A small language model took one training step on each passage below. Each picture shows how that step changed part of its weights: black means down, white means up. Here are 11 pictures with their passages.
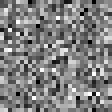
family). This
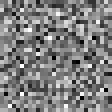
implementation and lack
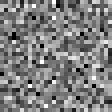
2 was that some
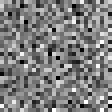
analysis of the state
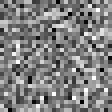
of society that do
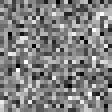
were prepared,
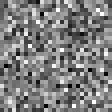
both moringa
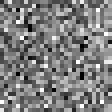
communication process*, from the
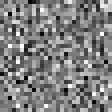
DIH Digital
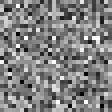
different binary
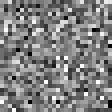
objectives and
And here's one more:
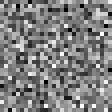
Values are
